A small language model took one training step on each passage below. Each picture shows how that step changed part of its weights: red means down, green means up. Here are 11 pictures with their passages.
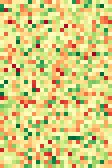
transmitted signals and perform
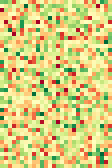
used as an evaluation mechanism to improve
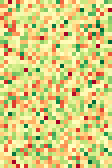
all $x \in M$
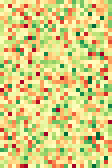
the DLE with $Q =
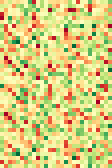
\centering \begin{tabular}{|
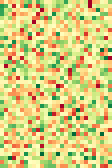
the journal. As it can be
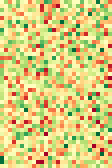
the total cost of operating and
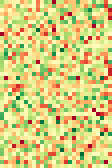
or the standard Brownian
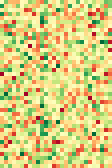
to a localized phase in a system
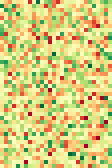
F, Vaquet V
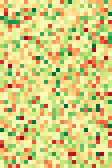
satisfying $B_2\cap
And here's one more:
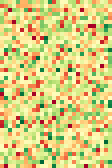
interior products and Lie derivatives with respect
